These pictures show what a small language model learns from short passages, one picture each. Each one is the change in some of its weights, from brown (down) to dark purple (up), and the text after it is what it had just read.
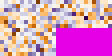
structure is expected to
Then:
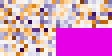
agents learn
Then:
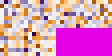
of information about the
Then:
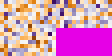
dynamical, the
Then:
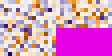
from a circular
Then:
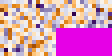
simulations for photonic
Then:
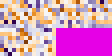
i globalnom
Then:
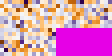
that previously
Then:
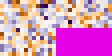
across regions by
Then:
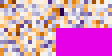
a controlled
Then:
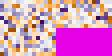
is factor of 3
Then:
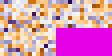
as low as
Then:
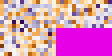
minimum and maximum
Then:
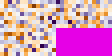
begin with the
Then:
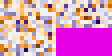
the analysis of the
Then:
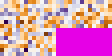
forming the
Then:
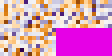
medication while
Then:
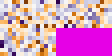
en “Para
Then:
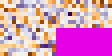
is a variational
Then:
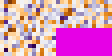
the analysis. 3
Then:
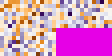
temperature of a
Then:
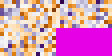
of existing
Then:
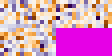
solution manifests
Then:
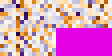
an outbreak
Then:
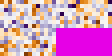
has not yet
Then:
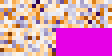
and Methods
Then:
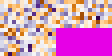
organic carbon
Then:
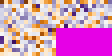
was a market
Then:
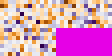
preservation of
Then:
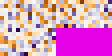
carbon dioxide
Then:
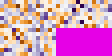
model was adopted
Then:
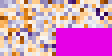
project must be
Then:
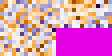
subsets based on
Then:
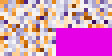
three hadrons
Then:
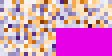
NAGAR and
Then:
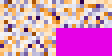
а також
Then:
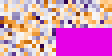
adotadas em
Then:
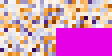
and its optimal solution
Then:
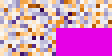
zure amak
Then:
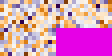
in his native
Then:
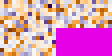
the location of
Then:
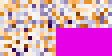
from the whole
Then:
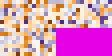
when the model information
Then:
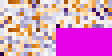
method} As
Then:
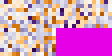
and carbon,
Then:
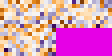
are recovered
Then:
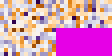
requerido y
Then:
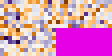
From the theory
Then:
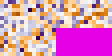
whereas for large
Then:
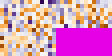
also push to
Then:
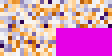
in real time,
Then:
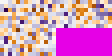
global one,
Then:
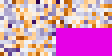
to run.”
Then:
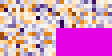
народу та
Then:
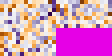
expressed in
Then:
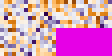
with Fig.2
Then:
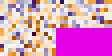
of the main methods
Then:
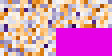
as left
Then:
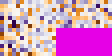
для войны
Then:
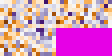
the following steps
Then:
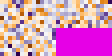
work we focus on
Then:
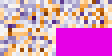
SRAM and
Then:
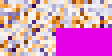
potable debe
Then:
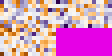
observed [2].
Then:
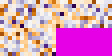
deserves high
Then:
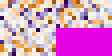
voluntad y
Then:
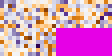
well as other target
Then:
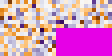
physical fitness are
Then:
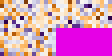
driven by
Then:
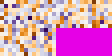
aktiv an
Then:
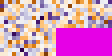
upper bound and
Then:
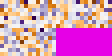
to compute
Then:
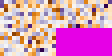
using the parameter range
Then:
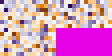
of charm and
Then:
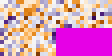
el tercio
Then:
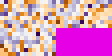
in the He
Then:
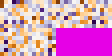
contour plot
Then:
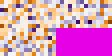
and forest
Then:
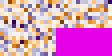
think what students
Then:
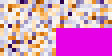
of a finite
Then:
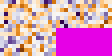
One particular important
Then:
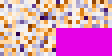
is statistically
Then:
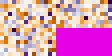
fair water
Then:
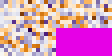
the sample with
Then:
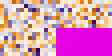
was obtained from all
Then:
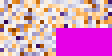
not always possible
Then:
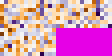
into their private
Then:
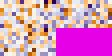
lead. The first
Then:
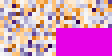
where a single
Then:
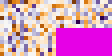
there are a number
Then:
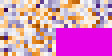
radio to
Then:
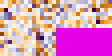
public sources containing
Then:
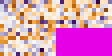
for describing
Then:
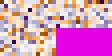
The authors
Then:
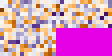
in simulations about
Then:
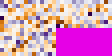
on teacher
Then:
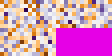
3 (color
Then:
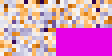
sections of the
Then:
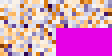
in moist
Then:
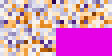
practice for the
